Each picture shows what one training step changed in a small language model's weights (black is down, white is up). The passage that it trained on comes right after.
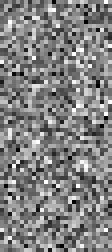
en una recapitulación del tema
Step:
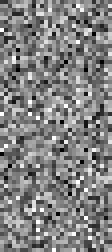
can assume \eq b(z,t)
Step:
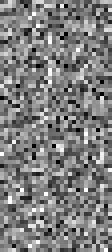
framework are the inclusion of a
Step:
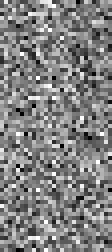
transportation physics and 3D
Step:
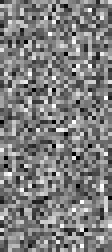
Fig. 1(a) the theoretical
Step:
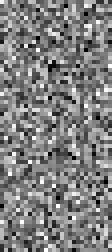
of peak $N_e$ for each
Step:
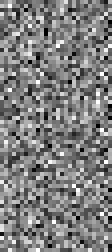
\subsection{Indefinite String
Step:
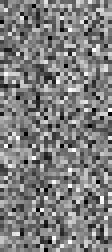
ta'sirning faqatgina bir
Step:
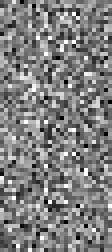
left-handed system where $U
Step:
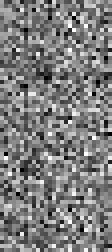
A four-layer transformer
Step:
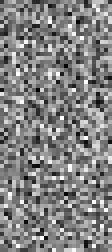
borishi, rad etib
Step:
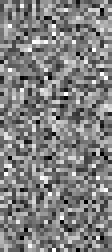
expected from random networks
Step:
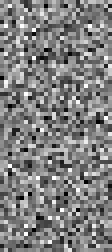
the constraints of JIT compilation
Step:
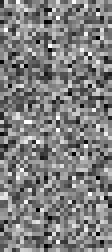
sondeados en Puerto
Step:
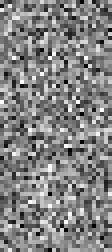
range 12-18 per cent, with a
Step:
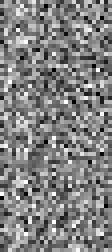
de permis de conduire sont
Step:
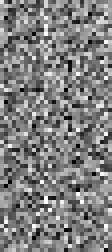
мм. Воду додавали
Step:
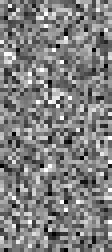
the plot around $t = 66$
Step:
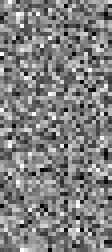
of a Bloch point. The combined
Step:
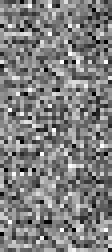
– EC III. Foi
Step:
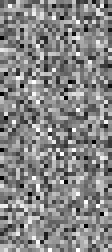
{Acta Phys. Polon.
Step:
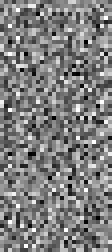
& {\textasciitilde}110 &
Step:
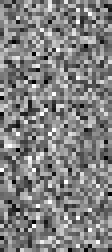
using two methods: classical ICCF
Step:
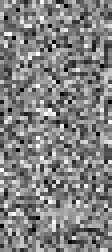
equilibrium at large scales, but
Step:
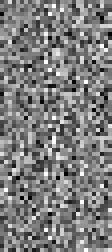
%; — семена с
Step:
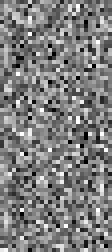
is very close to the value observed in
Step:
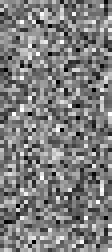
estimates. In contrast, the
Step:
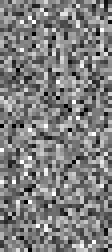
where the emission is optically thin,
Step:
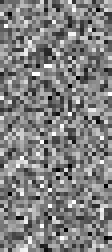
of each subcircuit, \[
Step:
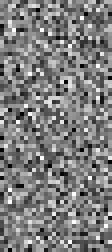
of $a_{e(o)}$ as shown
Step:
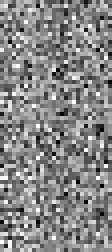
indireta do Estado do
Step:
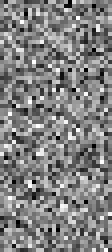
27 days in length, so the
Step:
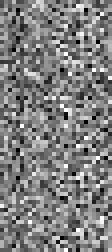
жарық көрген
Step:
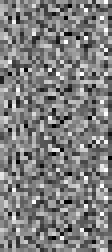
инвазии паразитического
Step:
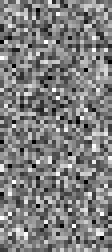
equipe¹ de Porto
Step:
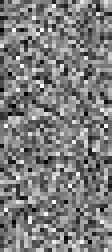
{\it metastable} meron states in
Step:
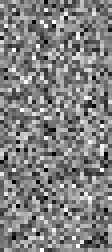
indicated which dramas are taught.
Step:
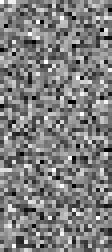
делать все своими
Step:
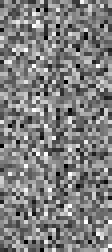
(where $c^p$ consists of
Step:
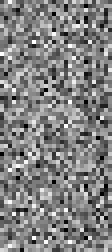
system. Importantly, to do
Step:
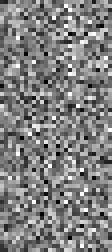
2018-yilga nisbatan
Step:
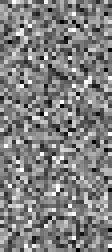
ketiga kelompok
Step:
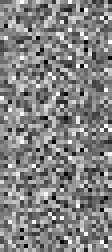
қилишга қаратилган
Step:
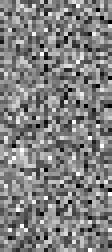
seguinte consistiu na
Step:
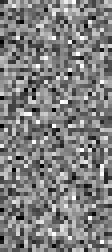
sesama manusia, HAM
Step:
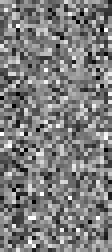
Analogously, in the integrals from
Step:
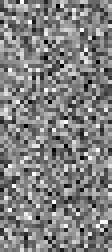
research built on machine
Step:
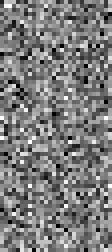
early times or at very large
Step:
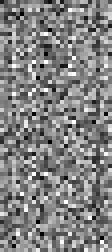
tadbirlarni amalga
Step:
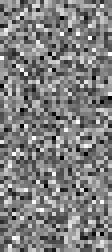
corresponding to volume at a
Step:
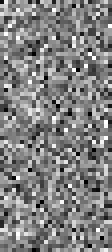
a través de encuestas
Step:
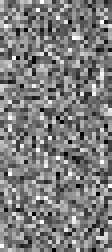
is the solid angle of the CME
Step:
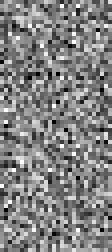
excess emission around $\rm \approx
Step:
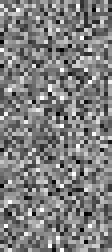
the classifier. The deep
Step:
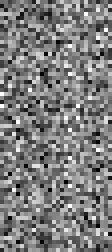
perbandingan berpasangan
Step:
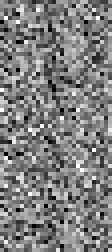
olishimiz mumkinki,
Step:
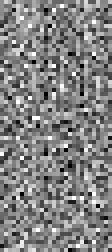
ao homem a ocupação de
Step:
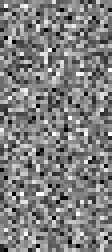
как интегрирующей
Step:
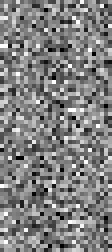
é aquela subordinada,
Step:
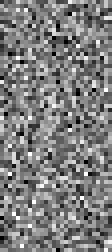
sendo levado pelos fortes
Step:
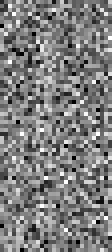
excitations of the atomic bright
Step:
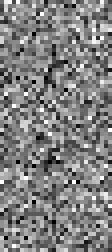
de 2021). *Ley General de
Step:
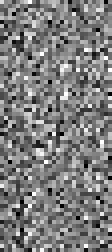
Karang Sari , Lampung
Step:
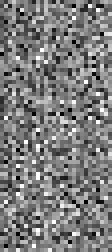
edukasi komunikasi publik
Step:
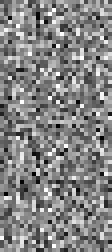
este un adevărat
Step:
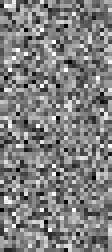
action $a$ in $s$, with parameters
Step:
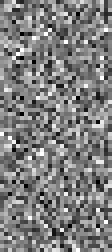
that limit the modular block in the
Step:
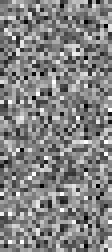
casos problemáticos donde se
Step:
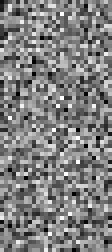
of exponential and linear functions with
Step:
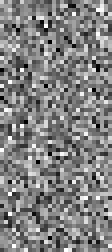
Of View (40 $\times$
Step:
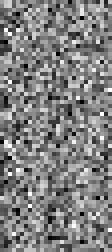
des Produktes der bei
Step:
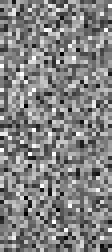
Annotationen (semantische
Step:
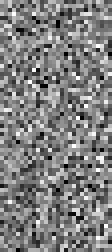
L29 \reff Treves,
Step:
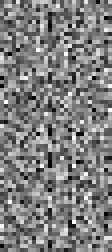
\ . \end{eqnarray} The S
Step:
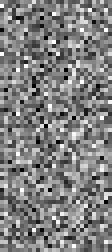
educativo, salud e
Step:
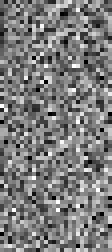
solidariedade radical. Para
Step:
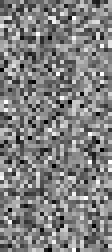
uchun tashqi yordam
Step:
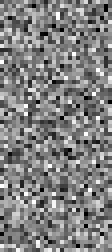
de telecomunicações. O
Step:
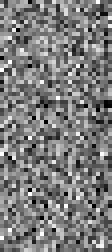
observe that for most of the cases the
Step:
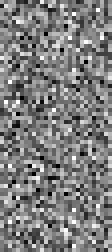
propagator and $V$ - which is
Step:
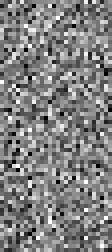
orchestrator creates the plan and
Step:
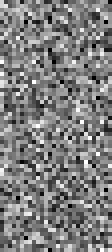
used 4000 Funcimg-OTS
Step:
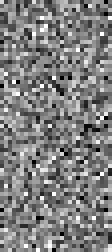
were collected on medical records,
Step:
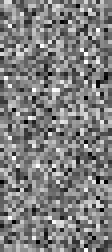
Code Reviewer, Source
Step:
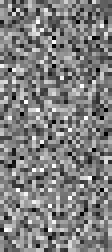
$a>M$. We summarize
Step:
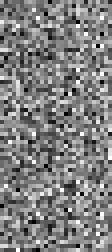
qaratilgan. Kun.uz
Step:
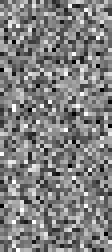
incontro, una parola, una
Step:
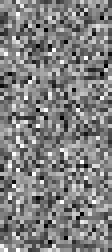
amplie eficazmente.
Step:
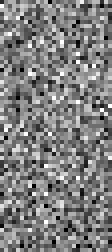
the target, and the presence of
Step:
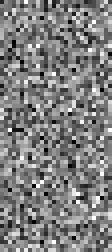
Monje Mayorca,
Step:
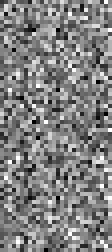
pressure is found to be equal
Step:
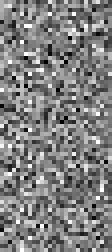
track or utilize the time
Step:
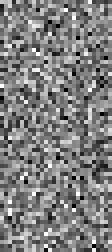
of Workplace Health
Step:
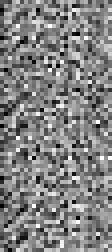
растительного сырья.
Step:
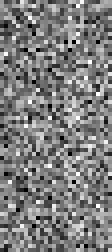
asoslanadi (1-rasm).
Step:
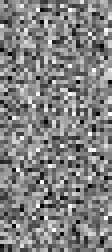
g'aliz jumlar hamda
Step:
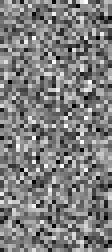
ambiente escolar. O processo
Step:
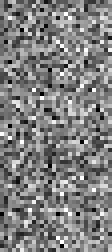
eskirib qolishi va
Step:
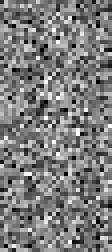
за свою историю с
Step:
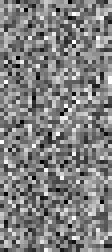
i \delta \theta\big( {\bar
